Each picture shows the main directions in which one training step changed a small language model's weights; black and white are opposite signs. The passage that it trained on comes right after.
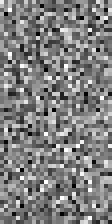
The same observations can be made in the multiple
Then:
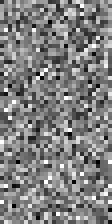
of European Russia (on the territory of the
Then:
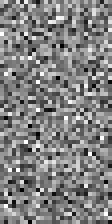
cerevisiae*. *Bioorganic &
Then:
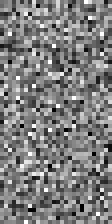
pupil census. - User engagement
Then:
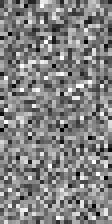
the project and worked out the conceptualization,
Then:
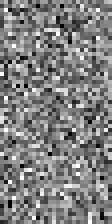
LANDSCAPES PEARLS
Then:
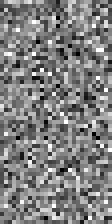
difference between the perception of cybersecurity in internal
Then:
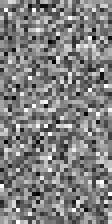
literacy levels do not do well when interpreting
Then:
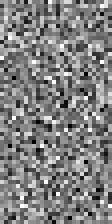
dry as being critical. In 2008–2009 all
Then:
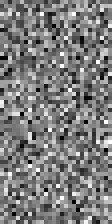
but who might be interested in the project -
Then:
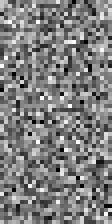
an overview of the technical and financial feasibility analysis
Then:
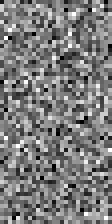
pressure. The bodily temperature also influences the
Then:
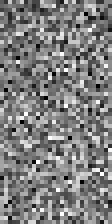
and stereoscopic visualization of
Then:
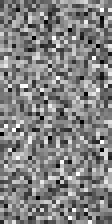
making the Pakistani English unique and acceptable across the
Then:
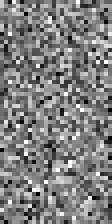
Chronic osteomyelitis involved femur
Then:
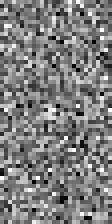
10 shows the experimental results for the sequence named
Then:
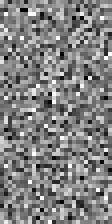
exhibit more inhibitory activity against the microbes
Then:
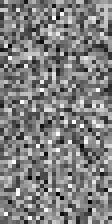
significant and in the order of a hundred
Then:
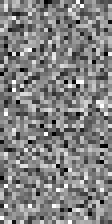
permeability under saline conditions (39)
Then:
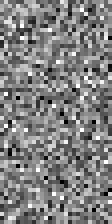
that represents the uncertainty about the degree of
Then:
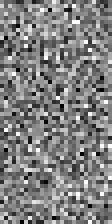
Karim Lekadir, Cristian
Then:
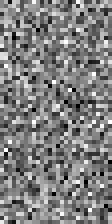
today, the system of demographic sciences is already
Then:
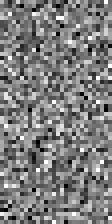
(Okigbo *et al.*,
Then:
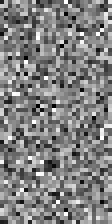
approximation on proton (neutron)
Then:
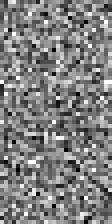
rotator [4], and the invisible
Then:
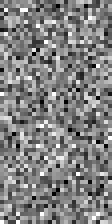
of the bleeder plies, which
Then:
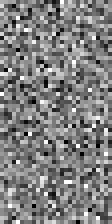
Communication is important to express oneself. It also
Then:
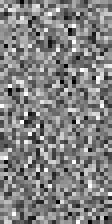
should be introduced. The best solution is to move
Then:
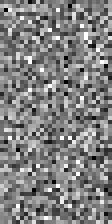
efficiency of textile industry enterprises. Labor
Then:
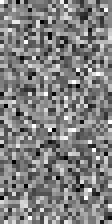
is heard by the audience 3.
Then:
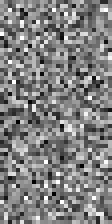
the present study found to be normocytic
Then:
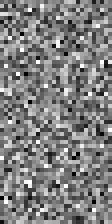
are drawn, not from the entire population of a
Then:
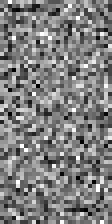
system is to transfer information. However, by using
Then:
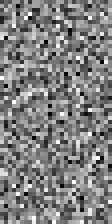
value of the specified property, its associated
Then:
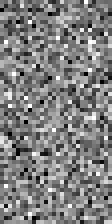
can use these theoretical frameworks to establish how concepts that
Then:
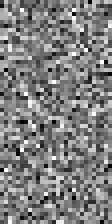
is unquestionably good. ↳
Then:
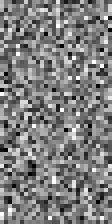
formation of derivative meaning. While some meanings
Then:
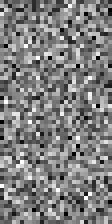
using the system, and the integration of functions of
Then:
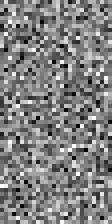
business centers, malls or even entire cities.
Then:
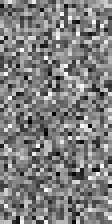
electronic balance (Shimadzu
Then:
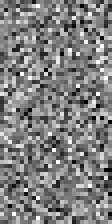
and iridium(III) in a
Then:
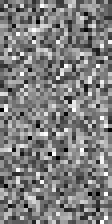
the predicted and ground truth angle. The
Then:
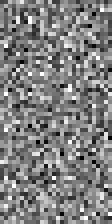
to advancements in the nursing profession. Furthermore,
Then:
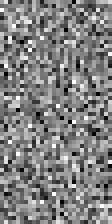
of external fertilizers and low SOM
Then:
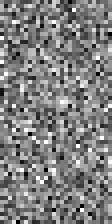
interest statement On behalf of all authors, the
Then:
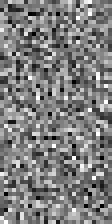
Patients with chronic increase in IAP have more
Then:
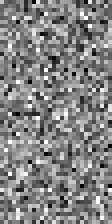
the local self-government bodies and -
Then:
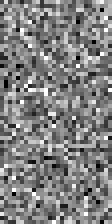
and reduced the rot rate to 26.67%
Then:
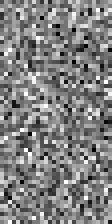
as a high consistency between self-evaluation
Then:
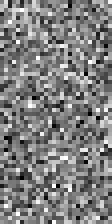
form of collecting additional data in journals,
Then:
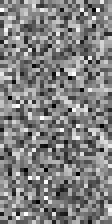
and semiautonomous processes,
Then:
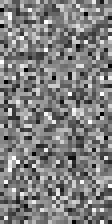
solved using game technologies. Hence, this
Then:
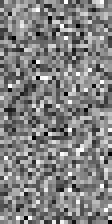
research conducted by Nawangsari,
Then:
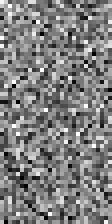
the blades. Therefore, the purpose of this
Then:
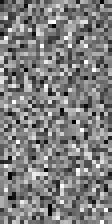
mould and design specification for solving the problem
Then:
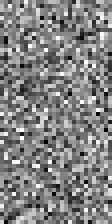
use these enrollments as parameters of the
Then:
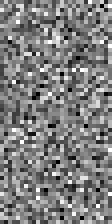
Because I couldn't find a job Table 3
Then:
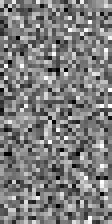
comparable to marketed Diclofenac
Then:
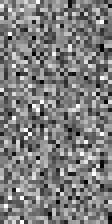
internal structure, molecular association. Keywords:
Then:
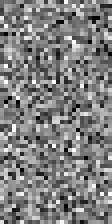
different constituent ply thickness under tensile loading
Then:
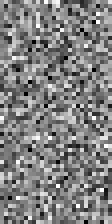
The procedural flow chart for the scheme to
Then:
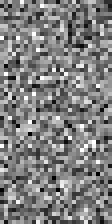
the nonlinear behavior of concrete gravity dams under
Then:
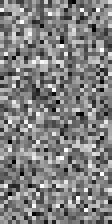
criteria, with adequate reasons. Then, rest of
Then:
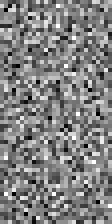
until a maximum and then gradually decrease as the
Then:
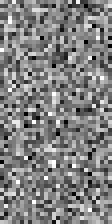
for clean alternative source of energy is making the search
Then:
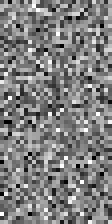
specific sectors of the economy, demonstrating a pattern
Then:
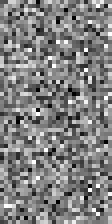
al. Epidemiological and clinical
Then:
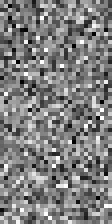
the scope of the programme is as follows: -
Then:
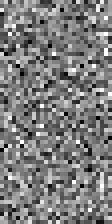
and communication facilities, etc.). Therefore, differentiated
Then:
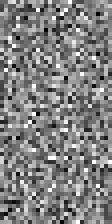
earthquake event, witnessing the
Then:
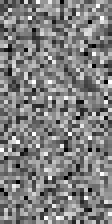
to the low proportion of physical activists in the
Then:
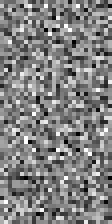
seven years old. Eighteen
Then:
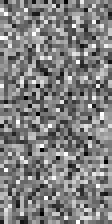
the Miles and Huberman interactive
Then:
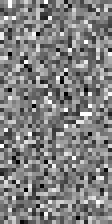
a cup at its mouth, similar to
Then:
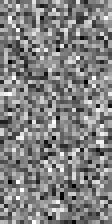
the government's attempt to legalize the role
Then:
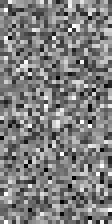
20–25 % in terms of information processing efficiency
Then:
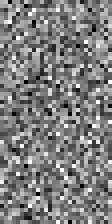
available for the treatment of peptic
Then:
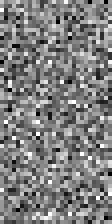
up-to-date description of a research
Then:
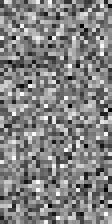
both STEMI and NSTEMI with
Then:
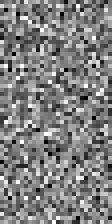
and cool quickly, high corrosion resistance,
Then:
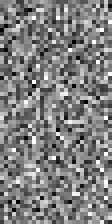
- Resort activities - Recreation and
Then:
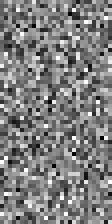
the peculiarities of psychological
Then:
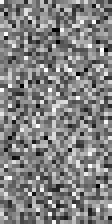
The children have a determined high caries risk
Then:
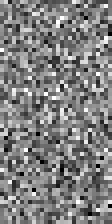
Uzhhorod, Ukraine
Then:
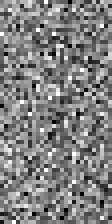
trained respectively, we can continue with evaluating the given
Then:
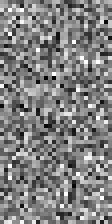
defects are detected on real images.
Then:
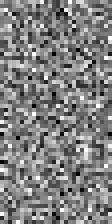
80 100% Table 1 displays the demographic profile
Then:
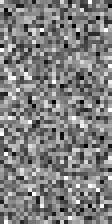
+ = slightly present; ++ = moderately
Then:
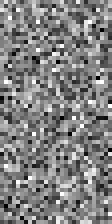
and the *Corynephorus*
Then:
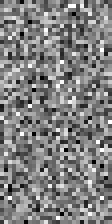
be acquired and opened will be described. This includes
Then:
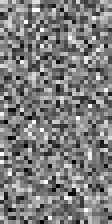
and to encourage collaborative solutions among Arctic
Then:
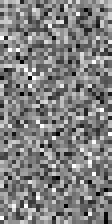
can influence in our health. Experience from
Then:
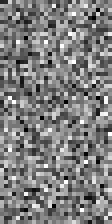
of Information* (MIT, 2010)
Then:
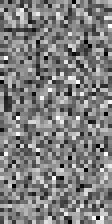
[L2Ork](#) and the
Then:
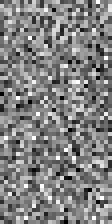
studies of tillage of the soil around the root
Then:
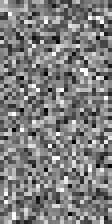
is required. The semi-structured interview guide
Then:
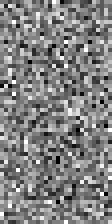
Introduction In the past three decades, many former
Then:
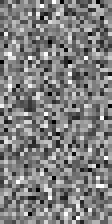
The only parameter in the steering function is the
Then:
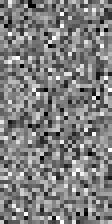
invasive ECG metrics, which entails
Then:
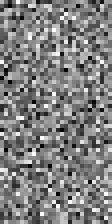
Plenty of daily black coffee
